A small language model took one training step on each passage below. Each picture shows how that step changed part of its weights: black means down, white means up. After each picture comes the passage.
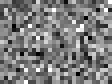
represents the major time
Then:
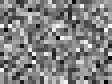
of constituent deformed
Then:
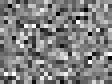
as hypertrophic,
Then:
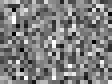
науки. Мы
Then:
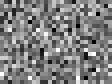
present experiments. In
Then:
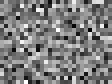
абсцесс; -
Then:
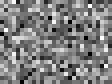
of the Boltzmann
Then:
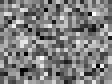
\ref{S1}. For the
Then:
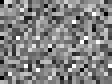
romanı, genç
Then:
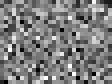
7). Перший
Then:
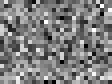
the coupling strength between
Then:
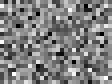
ayrim turlari
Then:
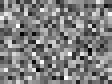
per cent of symbiotic
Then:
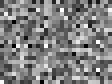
optical properties on grain
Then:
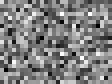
two factors \bea
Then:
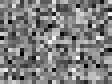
(McCook \&
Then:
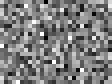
в сучасному
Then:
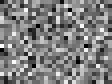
potential harbors just
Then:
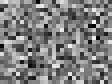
i górny
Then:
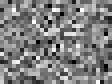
with models built following
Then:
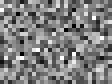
prestar apoio aos
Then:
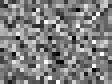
their contribution to threshold
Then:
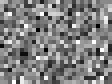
theorems for these
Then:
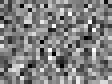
docentes, las que
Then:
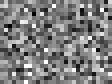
a single pulse and the results
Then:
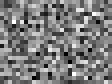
Retrieved from la
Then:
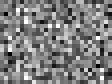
J.~Zhao at this
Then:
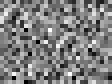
is becoming more difficult
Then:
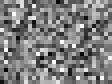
body structure of the
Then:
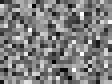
à qual alguns
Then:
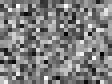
mechanism may be
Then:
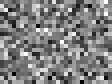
Bumbungon \pm
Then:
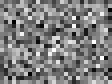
similarity metric function, and
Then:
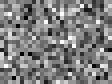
Um fator que tem
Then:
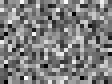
of moving defects that
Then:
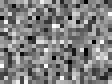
light are clearly
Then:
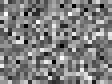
il movimento dei
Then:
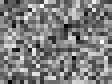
rectangular lattice with
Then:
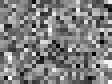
is to understand better
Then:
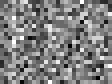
se fez presente nas
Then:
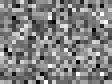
or may simply be a small
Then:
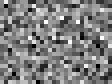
for an empirical approach
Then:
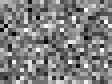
a narrow initial
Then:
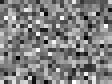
largely unchanged,
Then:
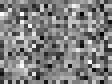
\end{figure} The total
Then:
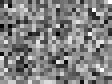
loads. Real and
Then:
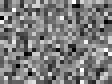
al legislador,
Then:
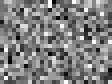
is null, this should
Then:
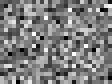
The procedures for the
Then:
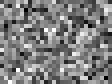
localized SiS emission
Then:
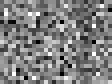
a simple, compact way
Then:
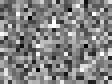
$n$ columns whose
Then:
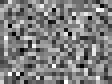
inseridos, e as
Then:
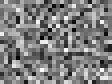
for inverter-based
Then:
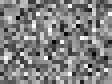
is appear in the cut
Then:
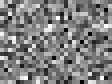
Feynman parametrization
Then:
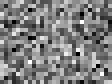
and open a new path
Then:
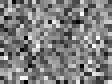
anglash jarayonida
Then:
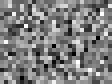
Their values with errors are
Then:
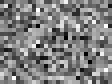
minimal 331 model is
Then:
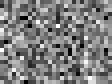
tartibga solish
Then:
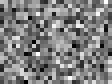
| Social community
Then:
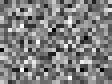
mixed and heated at
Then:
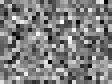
strategiilor la
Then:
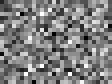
atau sudah tidak
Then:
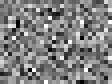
define the membership
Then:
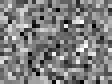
at epochs corresponding to
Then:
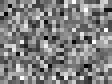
lösliche P-
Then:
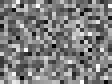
ETGs and spiral
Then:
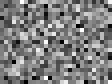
Let $\Lambda_1
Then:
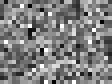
the auxiliary space. The
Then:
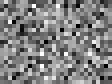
of an applied magnetic
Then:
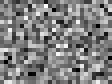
no more interaction with the local
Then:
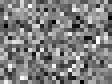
von Hand, wir
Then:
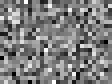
qualitative difference to
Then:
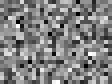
sizes (scaling
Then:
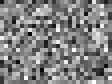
mass distribution. To this
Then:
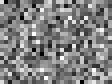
the zeroth component
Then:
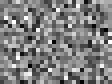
heard and tried it.
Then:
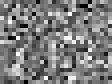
LDOS oscillations in
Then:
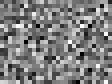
tosh, marmar,
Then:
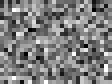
$\kappa$ which indicates
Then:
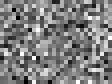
design stacks, all
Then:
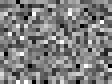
a Tembici,
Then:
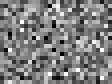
at the N\'eel
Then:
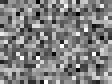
surrounding (white
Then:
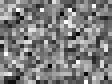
doing so, we shall
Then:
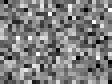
maqsadlar asosida
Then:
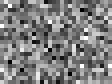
suppressed occur in
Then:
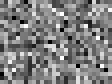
within galaxy
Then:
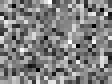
l'éducation, de la
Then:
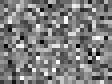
to relativistic jets,
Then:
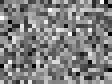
principalement du
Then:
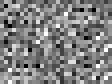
and some already
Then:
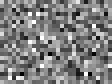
на содержания
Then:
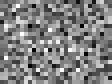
we also need an initial
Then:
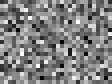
rerata pemahaman
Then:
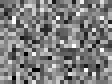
S. Sattorovich.
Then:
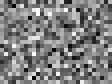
IMU sensors have
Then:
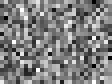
заведениях, а
